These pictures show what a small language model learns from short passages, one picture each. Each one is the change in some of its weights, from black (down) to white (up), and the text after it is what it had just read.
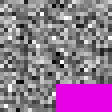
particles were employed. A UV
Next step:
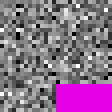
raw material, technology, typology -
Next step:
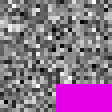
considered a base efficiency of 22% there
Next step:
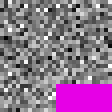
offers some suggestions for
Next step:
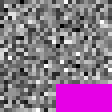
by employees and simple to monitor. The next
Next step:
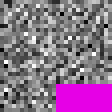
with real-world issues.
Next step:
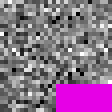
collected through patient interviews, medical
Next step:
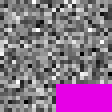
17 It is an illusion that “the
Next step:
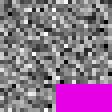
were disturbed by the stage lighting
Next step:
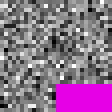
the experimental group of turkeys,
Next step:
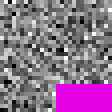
destroying nature was prohibited
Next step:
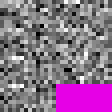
received funding from the European Union's
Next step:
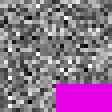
and Care Through Research and
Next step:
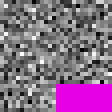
matter, basic concepts and knowledge, skills
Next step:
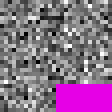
The cluster approach radically changes the content
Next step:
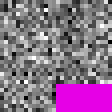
tables using the JQuery
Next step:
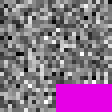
and education regarding the presence and handling of
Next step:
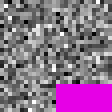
temporal space occupying
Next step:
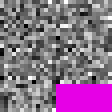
on the trail of a promise
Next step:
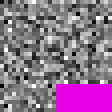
are achieved using the TropFlux
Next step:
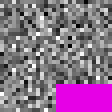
service. - Removed
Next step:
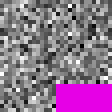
PROJECT By implementing
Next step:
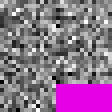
to improve their business. Access to data
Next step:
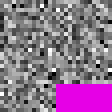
computed next. Three sets of 24
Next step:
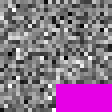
value problems concluded that ADM is not
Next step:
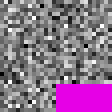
carried out using the flat and
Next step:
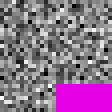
be chemically 'marked' to
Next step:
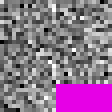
extension traction with stretching and
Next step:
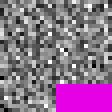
main strategy of the proof will be the
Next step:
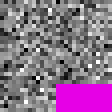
$$Success\ rate =
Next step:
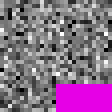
installations, works of art,
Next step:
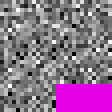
include a commitment to monitor and measure
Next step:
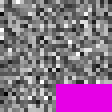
feature extraction. Using the
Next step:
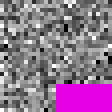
In addition, the existing diabetic drugs
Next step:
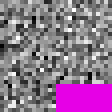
Eastern Mediterranean to
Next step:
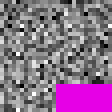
+ b^n \leq c^n
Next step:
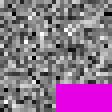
With higher fuel prices,
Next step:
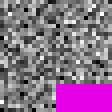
artifact and the approximate and detail
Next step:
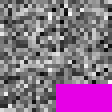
we present an elegant example of
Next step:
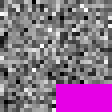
discussions and debate on the themes
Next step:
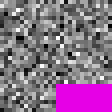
to this review study by editing, providing
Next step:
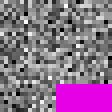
the delivery of instruction, but also the
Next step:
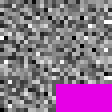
nanoparticles [14,23],
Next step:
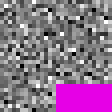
[15]. Surprisingly, there
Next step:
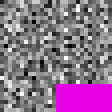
employees of BHEL have been
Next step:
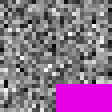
a dataset that contains photos of
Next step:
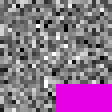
be partly accounted for by a strong
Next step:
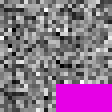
we can solve them, and get
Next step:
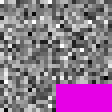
botanical pesticides are still
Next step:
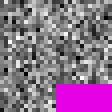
0.8 which is less than the required
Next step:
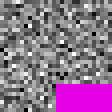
population of 3.5 million people.
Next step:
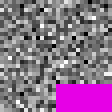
position at $t+1$ is limited
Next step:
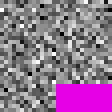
and obtains $R, N,
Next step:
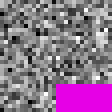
by new forms of collaboration and partnership
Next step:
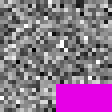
SD12 Daily login
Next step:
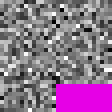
content could not have been generated. However,
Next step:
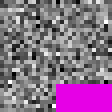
using a white-box MF
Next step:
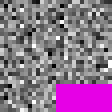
each case is defined at the intersection
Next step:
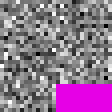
error-in-variables problem
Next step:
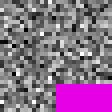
structure, containing both hydrophilic
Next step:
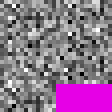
CONCLUSION The studies and
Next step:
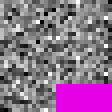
working group of early career researchers,
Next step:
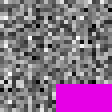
Laboratory Aspirin Resistance
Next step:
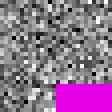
with a closed-loop estimator
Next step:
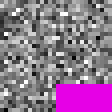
to measure the ambient temperature. These
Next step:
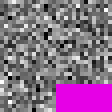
government food strategy for England -
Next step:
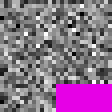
affected by opening the packaging, give
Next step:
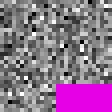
Five seeds were sown in
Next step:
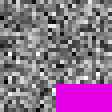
at this point. If it is
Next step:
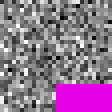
interests you have indicated above No financial
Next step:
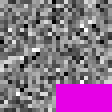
that we found the same strain in
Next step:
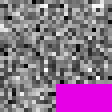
short (< 100 ms) or very long
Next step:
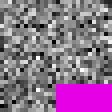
Type IA with immediate
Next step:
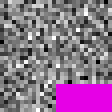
shown in Table 4, the mediating
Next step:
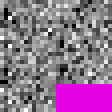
offering a scientific foundation for the
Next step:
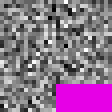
tube. 3_ patient biting in
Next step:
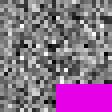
data, performed the laboratory and statistical
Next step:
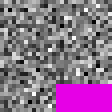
working class and what psychological, financial and
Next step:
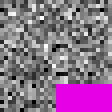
consists of four basic processes (fig.
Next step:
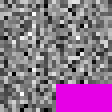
national level. Keywords:
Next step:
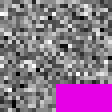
local programmes, but also with the
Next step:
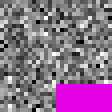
welfare (average)
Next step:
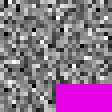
245). The phrase
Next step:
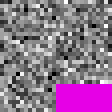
the affected limb for complex II compound was
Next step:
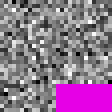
vasodilation. -
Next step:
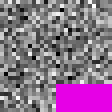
total commitment with all it involves as
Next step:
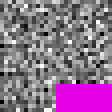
geospatial related technology and digital software.
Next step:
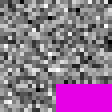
axial profile was found for finer
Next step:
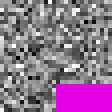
Students in Relation to Their
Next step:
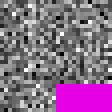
the environment in general. Therefore, periodically
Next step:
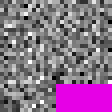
accurate. According to the latest
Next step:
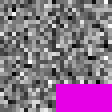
the system cooling down until
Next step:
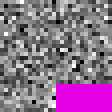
group of people in accordance with the
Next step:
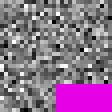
close to that of CH₄,
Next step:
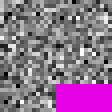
fundamental principle of transferring the work
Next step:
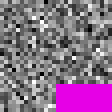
overcome constraints faced by standard
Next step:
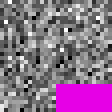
are all 0, indicating that the community size
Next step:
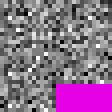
real-time processing and analysis of
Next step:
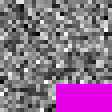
semantic scope of expression
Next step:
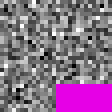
pretentious erudition on
